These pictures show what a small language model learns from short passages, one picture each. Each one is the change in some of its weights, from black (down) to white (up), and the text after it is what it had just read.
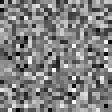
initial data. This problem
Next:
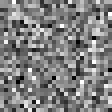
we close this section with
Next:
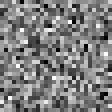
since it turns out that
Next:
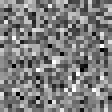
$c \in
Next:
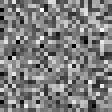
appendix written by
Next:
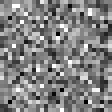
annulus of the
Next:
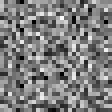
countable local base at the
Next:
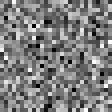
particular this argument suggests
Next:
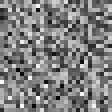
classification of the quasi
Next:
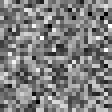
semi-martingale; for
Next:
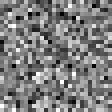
may be noted that If
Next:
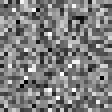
\quad I_3
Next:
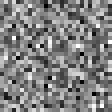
In this note we obtain
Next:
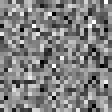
cylinder on which it
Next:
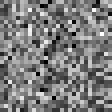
also have another valuation on
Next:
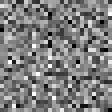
system is designed to
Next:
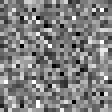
contained in $\cC'$,
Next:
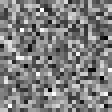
there exists a polynomial
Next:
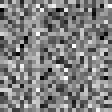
less training data.
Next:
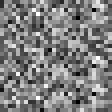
Next, we would like
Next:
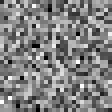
isometry such that
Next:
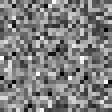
operator defined by the symbol
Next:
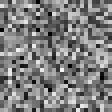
case is a sphere with
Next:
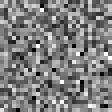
the parameter $t$.
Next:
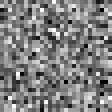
progression. We
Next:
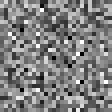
the grid becomes larger,
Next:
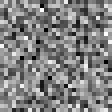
the differences between
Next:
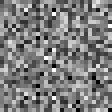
Hence, integrating by part
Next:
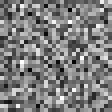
so-called Bethe
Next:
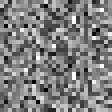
also bijective and the
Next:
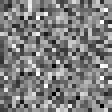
itself, namely: $
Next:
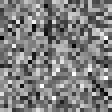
algebras and formal distribution Lie
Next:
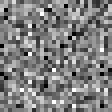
$\Sigma''$ decomposes
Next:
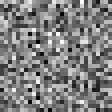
so that $ \forall
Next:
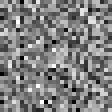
contemporary mathematical
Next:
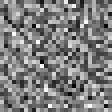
the time of this
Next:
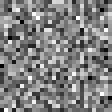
matrix} if it satisfies
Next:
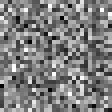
The reduced estimate is a
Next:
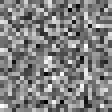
in the optimal control
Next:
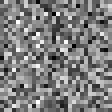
are radial functions
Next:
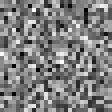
a reasonable way to
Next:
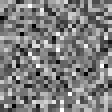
${\mathscr H}$ becomes
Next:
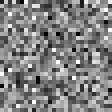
here is that whereas
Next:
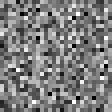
,\gamma ^{\prime
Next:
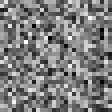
enumerating the
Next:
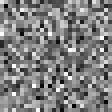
- N \left(
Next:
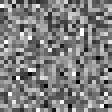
model the set of distributions
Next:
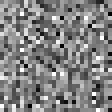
of the chain to be
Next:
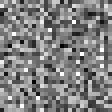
think of $\cal
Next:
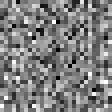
it can be made
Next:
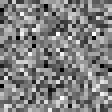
then $U$ is
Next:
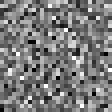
(the second cycle)
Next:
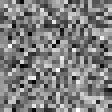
smooth embeddings \[
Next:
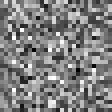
we have the necessary
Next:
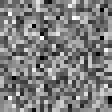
the relative angular
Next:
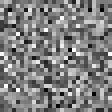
solves in a certain sense
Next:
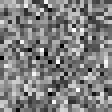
for the whole society is
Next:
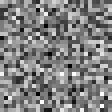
constants with $\epsilon
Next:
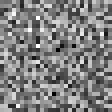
makes each function in
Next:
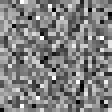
the associated equation of the
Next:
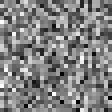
be the collection of all
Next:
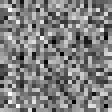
continued fraction is
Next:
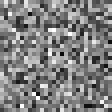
that the trajectories of
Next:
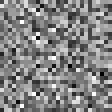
of integral operators on
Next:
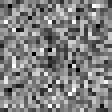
It is easy to see
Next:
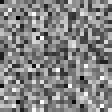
density obeys
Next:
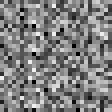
physics. In
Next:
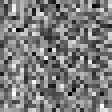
It is also provided in
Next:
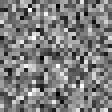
simple, and so the
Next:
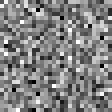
of CM type over
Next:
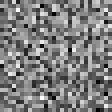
equals zero implies that it
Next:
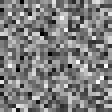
with three reactive
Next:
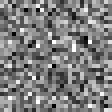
diffusion equation with generalized
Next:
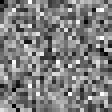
This is the cubic surface
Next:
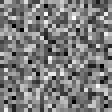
considerations (similar
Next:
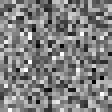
If we identify the set
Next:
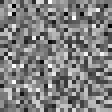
de valeurs de
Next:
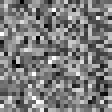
0$. Similarly, using
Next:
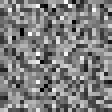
introduced a new consistent
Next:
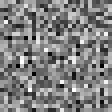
$M$ and
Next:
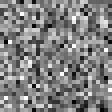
totally ordered set that
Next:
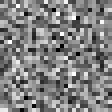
in a small ball we
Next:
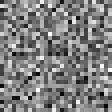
equation (property true
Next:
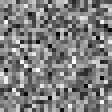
$k \to
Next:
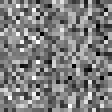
of text examples and their
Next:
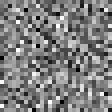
are the dual vertices is
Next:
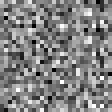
modulus $q$.
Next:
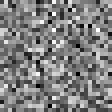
In fact, writing
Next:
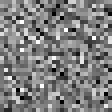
of two arbitrary {\it
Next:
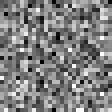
3-disk in
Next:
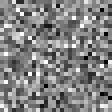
protocol if the cut
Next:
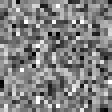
it is achieved via
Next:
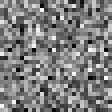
the marginal
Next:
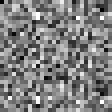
natural extension} of
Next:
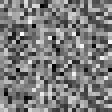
which renders
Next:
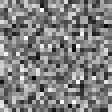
the upper bound of the
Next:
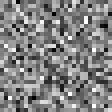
From this it follows that
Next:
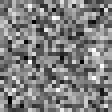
in the first step,
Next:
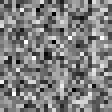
\emptyset$. We have
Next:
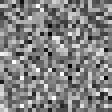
centered at a point of
